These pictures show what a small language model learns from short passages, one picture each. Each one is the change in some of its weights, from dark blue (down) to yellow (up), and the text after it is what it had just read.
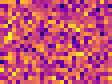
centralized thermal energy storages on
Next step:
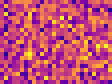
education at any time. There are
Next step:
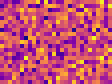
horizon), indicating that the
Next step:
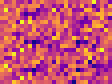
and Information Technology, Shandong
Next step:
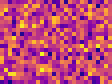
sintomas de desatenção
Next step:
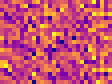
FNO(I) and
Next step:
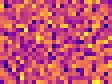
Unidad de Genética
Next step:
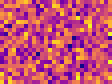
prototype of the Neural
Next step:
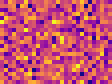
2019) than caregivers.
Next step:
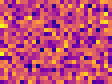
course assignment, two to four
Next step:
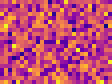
Seite fühlt sich
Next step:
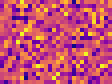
is true at any point in the
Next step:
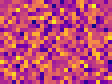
Pensamiento indigenista en
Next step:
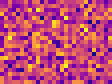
systematic noises. A sky
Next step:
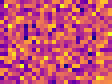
Daerah Khusus
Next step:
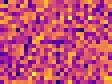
basic characteristics of participants) the
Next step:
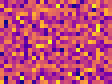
solicitaram a
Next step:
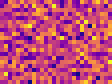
cases at hand -- the top quark
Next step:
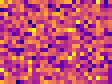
la garantie du
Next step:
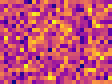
Srinivasan et
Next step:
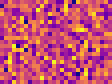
their suitability. Table 1
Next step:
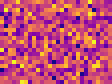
of OpenCV. On the
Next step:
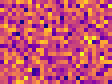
for which adding states (up
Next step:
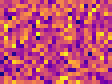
Kg Fault duration
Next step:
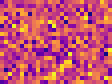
molecular studies like ours. The
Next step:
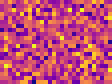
Por ejemplo, en
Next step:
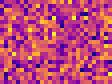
літератури, що
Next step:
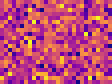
questions. Comparisons were
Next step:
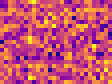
$u$-band excess by
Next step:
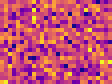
\end{equation} This expression
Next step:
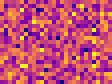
diagram of the imaging and
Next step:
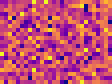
we present a theoretical method to construct
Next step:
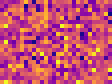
tarik, dan strategi
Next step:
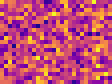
and monitoring hate speech has
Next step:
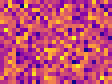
stable supply of high quality
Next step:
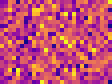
wave vector is done ``on the
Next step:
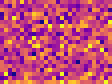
soha quyidagi xizmat
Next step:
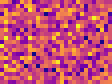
ve konuya farklı
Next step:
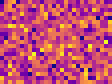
boundaries. A truly accurate
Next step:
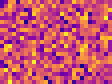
the axion mass. Reaching sensitivity
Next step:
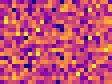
these two equations and get the
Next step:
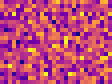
combat intersymbol interference
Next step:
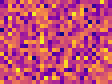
for the critical collapse of
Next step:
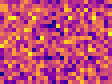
uses plausibility as a
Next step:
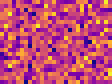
first approach and do not implement the
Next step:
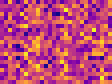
and anti-Stokes
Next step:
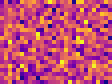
характеризует возможность
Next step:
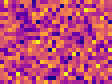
has a Euclidean norm
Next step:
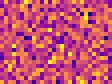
homogeneous electric fields. In
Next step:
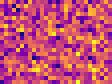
the quasi-neutrality
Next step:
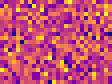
$d \theta/dt =
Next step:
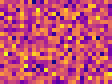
Internally, the company benefits
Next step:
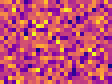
public water companies performed slightly
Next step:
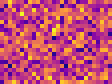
with histological characteristics typical of
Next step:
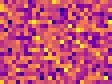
framework to such extensions, the
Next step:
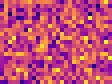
Republic of Moldova -
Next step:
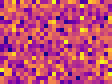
scalar field $\phi(x)$
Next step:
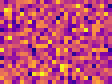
da crise, impactos no
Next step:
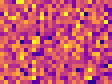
correct target imbalance.
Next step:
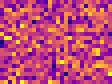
contexto, o uso
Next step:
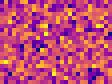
de espaço para
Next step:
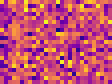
i.e., all family members
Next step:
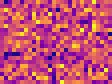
efficiency and numerical simulation, as
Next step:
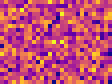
enhancing the creativity,
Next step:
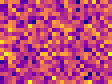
bicluster and the
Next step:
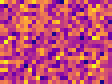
a partition, i.e.,
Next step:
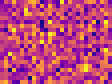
$R$-submodule of
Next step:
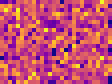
\citenamefont {Cramer},\
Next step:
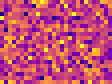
them hard to train,
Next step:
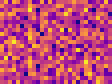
apresentará melhor
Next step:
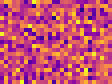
students. Ramberg and Modin
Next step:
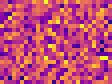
on which we expect the network to
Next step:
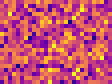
International scientific-online conference
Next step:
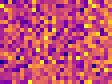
there is a significant difference between the
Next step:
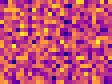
early detection, it is desired
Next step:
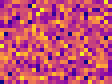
test; Tensile
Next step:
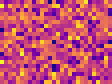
hydrogen neutral ouflowing
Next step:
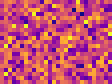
fast? A booming question
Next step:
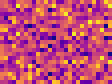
scattering matrix which needs to be
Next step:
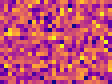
sources with this PSF,
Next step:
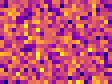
prediction and decision-making
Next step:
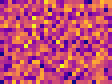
що демократичні
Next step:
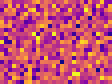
and Small. **The
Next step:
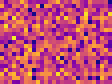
sentnerdan don olish.
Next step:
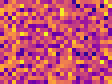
far field radiation patterns of the
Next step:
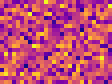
на 180 градусов
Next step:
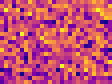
(LP) podem ser
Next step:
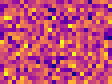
перекличках с
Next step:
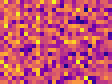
considering future climate scenarios and
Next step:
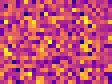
Pharmaceutical Sciences,
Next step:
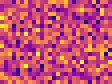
induced from errors in spectral analysis and
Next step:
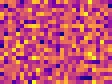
"Theoretical and practical principles
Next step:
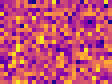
m}^T \cdot {\bf
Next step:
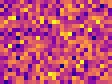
novel phenotypes in the traditional
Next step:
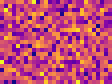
e sempre sentiremos
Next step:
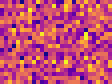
the remaining $\O2$. The
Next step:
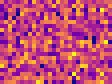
7-bis in this paper
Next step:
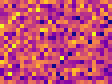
into one to resolve communication
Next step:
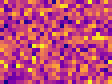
daquilo que lhe
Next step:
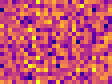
For Peace and Development and its
